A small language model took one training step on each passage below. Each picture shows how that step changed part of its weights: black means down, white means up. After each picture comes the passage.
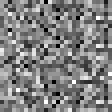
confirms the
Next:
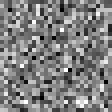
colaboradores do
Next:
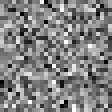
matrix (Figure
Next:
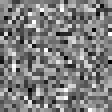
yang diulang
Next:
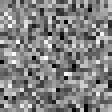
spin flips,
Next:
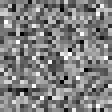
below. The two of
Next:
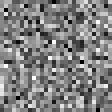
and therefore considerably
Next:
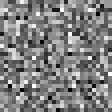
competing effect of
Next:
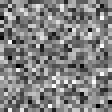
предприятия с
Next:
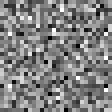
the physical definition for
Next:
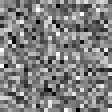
number vehicles
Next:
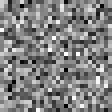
created in the
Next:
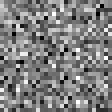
to evaluate the effect
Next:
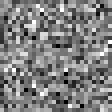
yang baik untuk
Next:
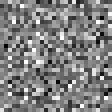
yang ingin
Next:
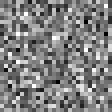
in situ measurements of
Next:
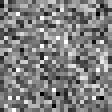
1) \times
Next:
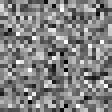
all the ``a
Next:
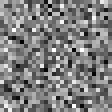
cloud by energy
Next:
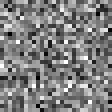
these issues.
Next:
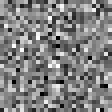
further simplifications
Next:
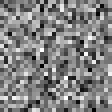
it will enable us
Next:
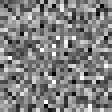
it does not sound
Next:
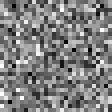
on the differences between
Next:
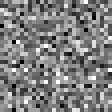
is nonlinear in the
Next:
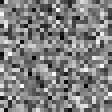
is loaded along
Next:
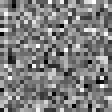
on graphite with
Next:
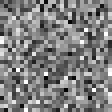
it is unlikely
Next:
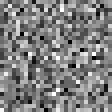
Y, Sun
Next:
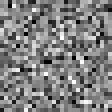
undergo phase transition
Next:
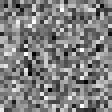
Square &
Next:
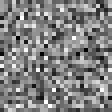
continuada são
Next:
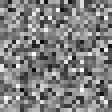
panels). }
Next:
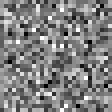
from the center of
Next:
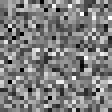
and skyrmion
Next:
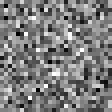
L., Conrad,
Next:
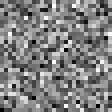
\Omega h^2
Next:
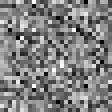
to an analysis of the
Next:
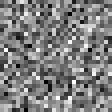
in Semiotic
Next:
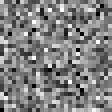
naar de door
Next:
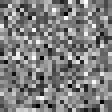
de la Región
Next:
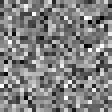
In this sub-section
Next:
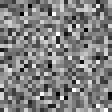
and $\Rd$
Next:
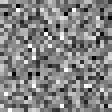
résistance à
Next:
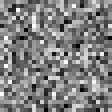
beam loss over
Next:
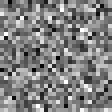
one must ask
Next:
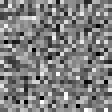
FF evolved
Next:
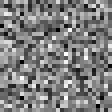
is created and
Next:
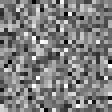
ve Fisher
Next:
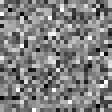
distance transmission
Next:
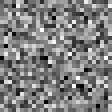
In the case of
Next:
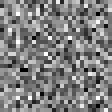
quando se trata
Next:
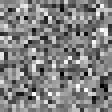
less supersymmetric
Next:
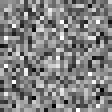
I & J & H
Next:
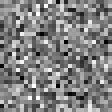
o que vai
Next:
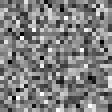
collection of
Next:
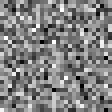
the bound with an
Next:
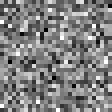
present model, the
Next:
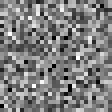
os lugares de
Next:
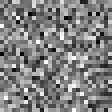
y una Economía
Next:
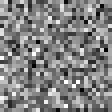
creation processes
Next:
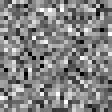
Toate aceste
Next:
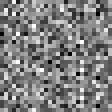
З. С. и
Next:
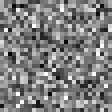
be further lowered as
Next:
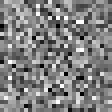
contempla os
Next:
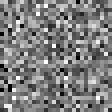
aos sistemas de
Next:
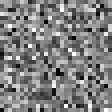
spectral index for these
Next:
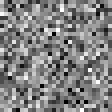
which additional discrete
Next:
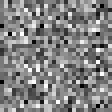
para gerar a
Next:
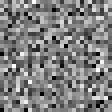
Aunque se ha
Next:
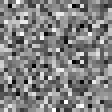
condensed in
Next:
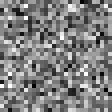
are chained
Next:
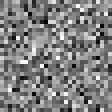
und Kind: Die
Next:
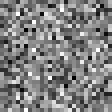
qiladi. Til
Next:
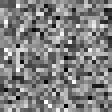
say that this is
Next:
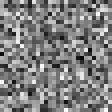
of these quantities.
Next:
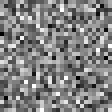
the reduced density
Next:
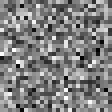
evaluated as (with
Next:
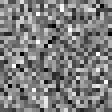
a Rodada de
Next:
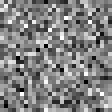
la rendición de
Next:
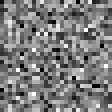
kosa kata
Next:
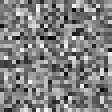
obtenidos se
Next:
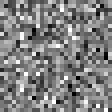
the merger,
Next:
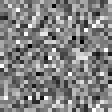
Angola a sua
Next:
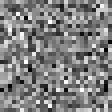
stage, one
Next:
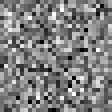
at HERA are
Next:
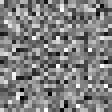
plots the average spectral
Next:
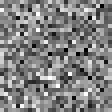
overstrong then
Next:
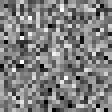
the TMR
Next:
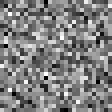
In order to check
